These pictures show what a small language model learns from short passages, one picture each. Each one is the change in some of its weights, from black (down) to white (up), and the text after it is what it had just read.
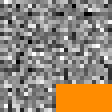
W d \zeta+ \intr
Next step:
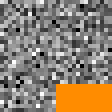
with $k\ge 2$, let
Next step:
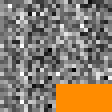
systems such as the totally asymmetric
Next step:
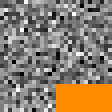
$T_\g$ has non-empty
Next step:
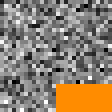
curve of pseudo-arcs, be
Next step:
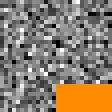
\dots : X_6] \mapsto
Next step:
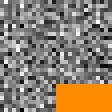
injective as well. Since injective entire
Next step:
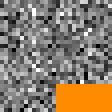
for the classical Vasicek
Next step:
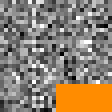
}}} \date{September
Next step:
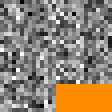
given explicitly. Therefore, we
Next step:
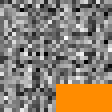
approach, in line with the general
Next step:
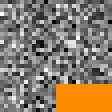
lower complexity than canonical forms''
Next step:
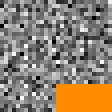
of the strong $p$-variation of
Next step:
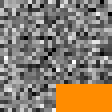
probably they live in a
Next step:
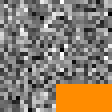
a different choice of the normal form. The
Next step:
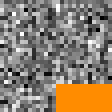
limiting distribution is not Gaussian and the
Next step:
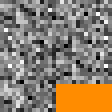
written as \begin{equation} P
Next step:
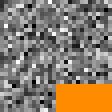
could be viewed as one
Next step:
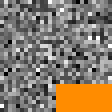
that $pc(G)\leq
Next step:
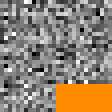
the section process $X\cap L$.
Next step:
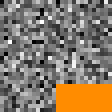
in $X$. The first Chern classes
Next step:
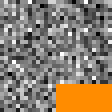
an explicit and fairly simple construction of
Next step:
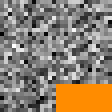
form: \[ \aligned {\sf
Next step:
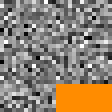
for Schemes} {\em The disjoint
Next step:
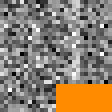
free resolution of $\mathfrak{b}$
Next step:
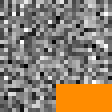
similar reduction results for arbitrary rigid
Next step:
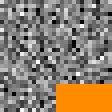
approximated using the trapezoid rule
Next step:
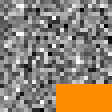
unbounded, monotonically increasing sequence
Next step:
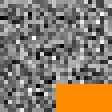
the Maclaurin series for
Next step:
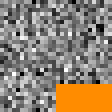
n$ to $n$ in the density
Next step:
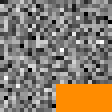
include weather forecast and
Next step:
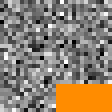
In case the relaxation obtains a
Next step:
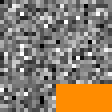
similar to $\overline{S}$, which implies
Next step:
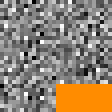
electric charge. To
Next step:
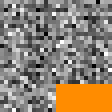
product functors, indexed by a power
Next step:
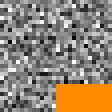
An $\calr_*$--module
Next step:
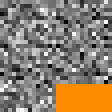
Using the group structure \ref{ss:
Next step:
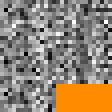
orthogonal pour la métrique
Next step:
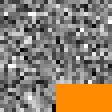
$\alpha$ in our case is either 1
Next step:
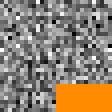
to the proofs of Lemma 3.2
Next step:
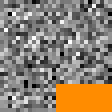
strategies [3–6].
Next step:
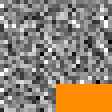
\cite{CMT} proved, at
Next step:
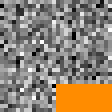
are small power-law matrices,
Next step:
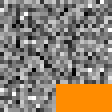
is the suboperad of
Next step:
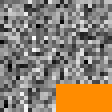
with the coarse structure of
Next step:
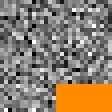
the topological space $(J,\Gamma)$ where
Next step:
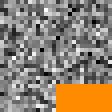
are Riemann-Lie algebras.
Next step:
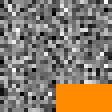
generalizes similar results for squared loss
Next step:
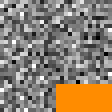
free (left) $R$-module with
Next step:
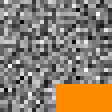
to discuss its implications on the theory
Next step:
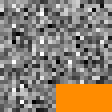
$y$ has an inneighbour
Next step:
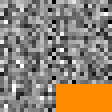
supposant que l'on est
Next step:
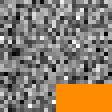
the cursor to the right to the next
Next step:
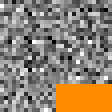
not hereditary.\footnote{To
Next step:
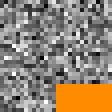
of size $2$ and a constant vector
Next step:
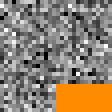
with $d\le_0 a$
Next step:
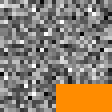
(but not exclusively)
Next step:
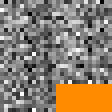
system of differential equations together with boundary and initial
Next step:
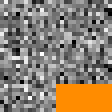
relate the eigenvalues of the newform
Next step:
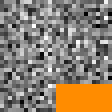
\emph{et al.} studied a
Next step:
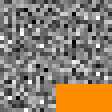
vanishing velocity at the end
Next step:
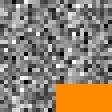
procedure of multiplying smoothing sequence or
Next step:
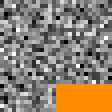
Matem. Statyst.
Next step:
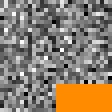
to be hopelessly
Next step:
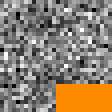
$\epsilon>0$ such that \[
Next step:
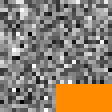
\beta_*(x)$ showing that
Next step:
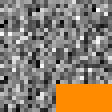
of the non-zero divisors associated to
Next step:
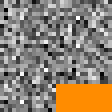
singular reflection. (Here the
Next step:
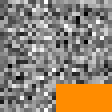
\invlim {n \in
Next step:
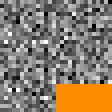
structures in the universe; see the
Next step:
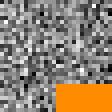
higher order scalar equations, is given in
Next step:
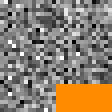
Finally suppose that the elements of $\X$
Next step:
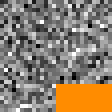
and $S$ of arities
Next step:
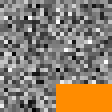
and only if $n$ is either
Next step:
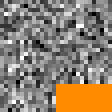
$W$ under the linear isomorphism
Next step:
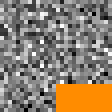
we can replace it in the second term and
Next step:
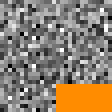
during the second author's visit
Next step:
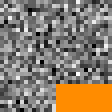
satisfied and $\gamma:Z\to
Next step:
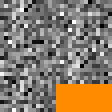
connected curve in the projective manifold $X$),
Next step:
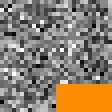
square and on a star-shaped
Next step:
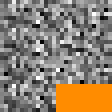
процедуру {\it
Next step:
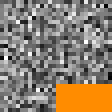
order to guarantee stochasticity we
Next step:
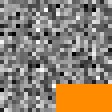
equal to the closures of leaves
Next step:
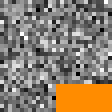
that $2^\lambda=\lambda^+$
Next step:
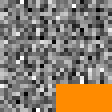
y Ciencia" under the
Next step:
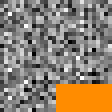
local base at $p$ of size
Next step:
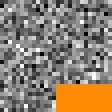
of the upper left $k\times
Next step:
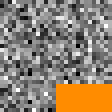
graph, Discrete Math. 15
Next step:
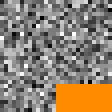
denote the total number of blocks. By
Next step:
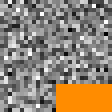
derivative operator $H_0$. Such
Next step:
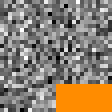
\infty$ then $S \to
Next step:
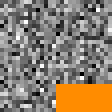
of the entries of $A$. Then
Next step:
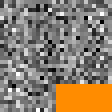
FIAP of the empty family
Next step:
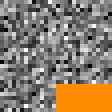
the probability of the walk
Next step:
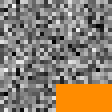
optimal set for $ T $ by
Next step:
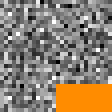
and define $\bm{\mu}(w)
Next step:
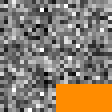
$B$ and associated subgroups $C$
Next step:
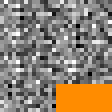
us now describe a class of examples which is
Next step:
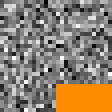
cost in $L^p_t
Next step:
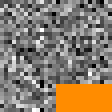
$k$ is not divisible by
